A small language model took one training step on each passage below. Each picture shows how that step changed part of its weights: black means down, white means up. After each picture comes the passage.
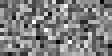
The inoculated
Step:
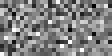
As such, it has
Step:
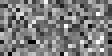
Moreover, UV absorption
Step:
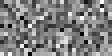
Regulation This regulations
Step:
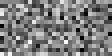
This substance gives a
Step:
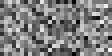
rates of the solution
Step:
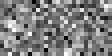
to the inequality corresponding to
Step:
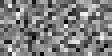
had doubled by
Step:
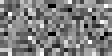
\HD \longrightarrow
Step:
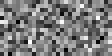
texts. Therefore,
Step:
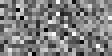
- Refer for
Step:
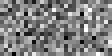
statistically significant discovery
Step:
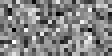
modified such that it
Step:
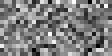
many female O&O
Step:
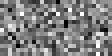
over a wide range of
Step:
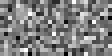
optimal $\lambda$ satisfies
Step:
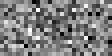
to limit cycle solutions,
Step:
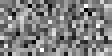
map $\Theta$ is
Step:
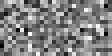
the other hand,
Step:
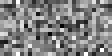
solution of the corresponding
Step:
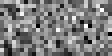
$\kappa$-prime filter
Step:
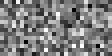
result will be basic in
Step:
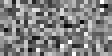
chain complex of the
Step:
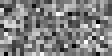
and is a function of
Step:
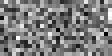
associated ghost
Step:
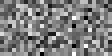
plot the distribution of the
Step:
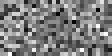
the SA algorithm of
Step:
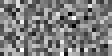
gas system; the
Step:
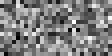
theorem and virtual
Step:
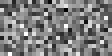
are storage operations on
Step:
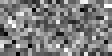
from the dominant eigenvalue of
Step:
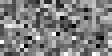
of the relativistic
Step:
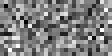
Sector to The
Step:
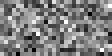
this to the case when
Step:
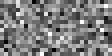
free join of two
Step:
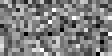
consider the contribution of this
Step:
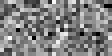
the importance of recognizing
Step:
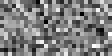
our solution will be
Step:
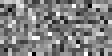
a projective smooth curve over
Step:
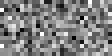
$l$ and different
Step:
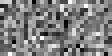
performs acceptably,
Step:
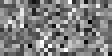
with low body mass of
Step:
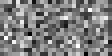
supplemented with
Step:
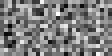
lookups speed up
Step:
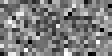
from migrating across
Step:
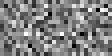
Following our interest in
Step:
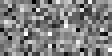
to various degrees of
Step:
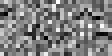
for $1\leq
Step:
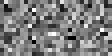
Kim SH,
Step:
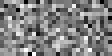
$\beta$. Equation
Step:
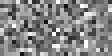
time parameter). Since an
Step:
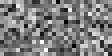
a single law making a
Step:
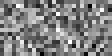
this point in the near
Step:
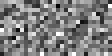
the first version of the
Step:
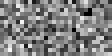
disturbance in
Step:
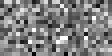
local communities. Given
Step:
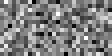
iterations (using that
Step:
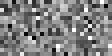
are no supervisors
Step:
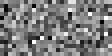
A, Hiteshi
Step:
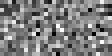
are highlighted by
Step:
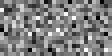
is the kinetic term.
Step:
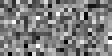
treatment is done in two
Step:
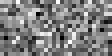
large wavevector structure factor
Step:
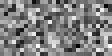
a general formalism to
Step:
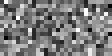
(Springer, New
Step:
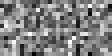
and biographical
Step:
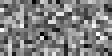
including a significant rise in
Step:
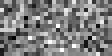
is a first attempt to
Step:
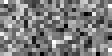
using an RDA
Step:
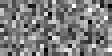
The gate requires only
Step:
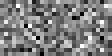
achieve a matrix inversion
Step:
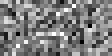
well known. \vskip
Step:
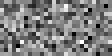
is used widely as a
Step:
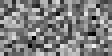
it is a measure of
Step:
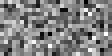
we studied single- and
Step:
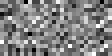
all $j, k
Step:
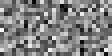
compelling evidence that
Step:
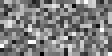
for approximately obtaining the
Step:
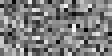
methods are intended to
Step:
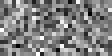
rely more on
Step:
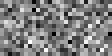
to be less than or
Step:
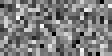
learning [6]. In
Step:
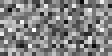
which we take to be
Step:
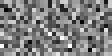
La Laguna
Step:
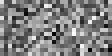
she was on oral
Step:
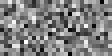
a surprisingly
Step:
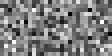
physics community, have recently
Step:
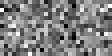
$M$ is
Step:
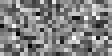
growth pulls the
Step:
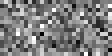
consider several classes of
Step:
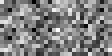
also that near field
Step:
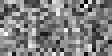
the strong dilation
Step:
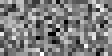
a small collection of tools
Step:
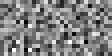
financial system. - And
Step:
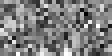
in the imaginary quadratic
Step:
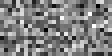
prioritize critical aspects
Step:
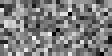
and demonstrate two such
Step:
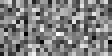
new look of the
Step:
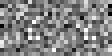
This arc belongs to
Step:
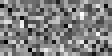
be relevant for solar or
